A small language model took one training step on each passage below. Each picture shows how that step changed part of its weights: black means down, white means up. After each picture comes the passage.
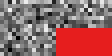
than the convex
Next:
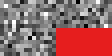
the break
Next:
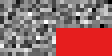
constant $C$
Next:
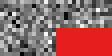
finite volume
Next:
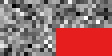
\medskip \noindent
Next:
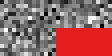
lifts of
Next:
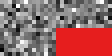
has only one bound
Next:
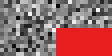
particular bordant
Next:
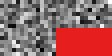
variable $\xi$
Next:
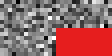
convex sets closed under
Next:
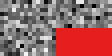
sublevel set
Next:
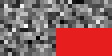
isomorphic to
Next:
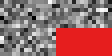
observable or
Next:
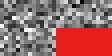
all faces
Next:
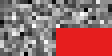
term is \[
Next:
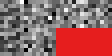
supported by
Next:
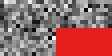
the maps in
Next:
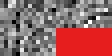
problem considering
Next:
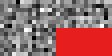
topological space
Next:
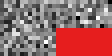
and $b$
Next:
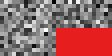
affine function
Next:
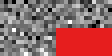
à un
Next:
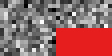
remaining elements are
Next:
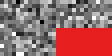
of $L$
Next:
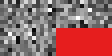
inside the
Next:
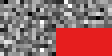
leads to
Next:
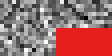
geometry of
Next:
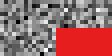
multi-linear form
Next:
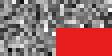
which is a
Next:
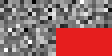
identified in
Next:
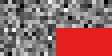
leaves in
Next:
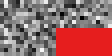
depends on the
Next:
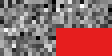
shows that there is
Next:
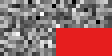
of orbits
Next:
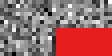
front standard
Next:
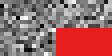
If $P$
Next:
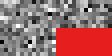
the specified
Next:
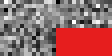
Terms &
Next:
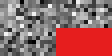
relative to
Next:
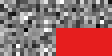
vertex $j$.
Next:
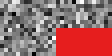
obtain solution information
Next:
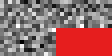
$Z$ as
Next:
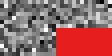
exists only one
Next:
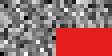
estimates of the
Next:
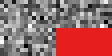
it. The
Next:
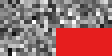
solutions for a
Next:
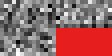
to sequences
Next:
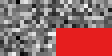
use the standard
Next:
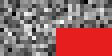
for the rest
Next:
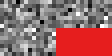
of generic
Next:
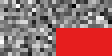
\] The first
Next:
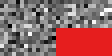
In order to
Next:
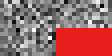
in addition, we
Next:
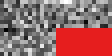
and a zero
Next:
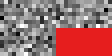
\rightarrow &
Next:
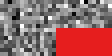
and comes with
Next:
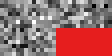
their covariance
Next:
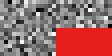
$\mathcal G$
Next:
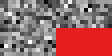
the dimensions
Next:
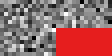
$A$ form
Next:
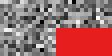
vari\' et\'
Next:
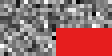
with embedded
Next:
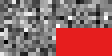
number of all positive
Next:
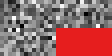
replicated to
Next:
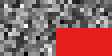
is isomorphic to
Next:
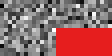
Then ${\cal
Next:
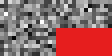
the system of
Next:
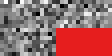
refers to a
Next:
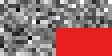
joint probability
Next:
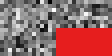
both giving a
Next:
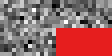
2$ and
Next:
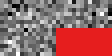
holomorphic form
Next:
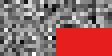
data in odd
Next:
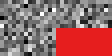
be shown that there
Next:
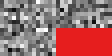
we get a
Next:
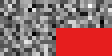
the difference
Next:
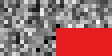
numbers of order
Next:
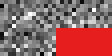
Thus there are
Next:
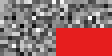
we obtain \[
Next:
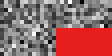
and asymptotic
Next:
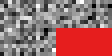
equations on time
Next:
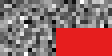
0$ under the
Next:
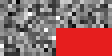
more changes are
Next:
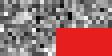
terms on the
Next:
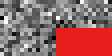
order accurate
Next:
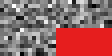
its negation
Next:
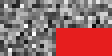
is a smooth
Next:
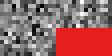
thus the
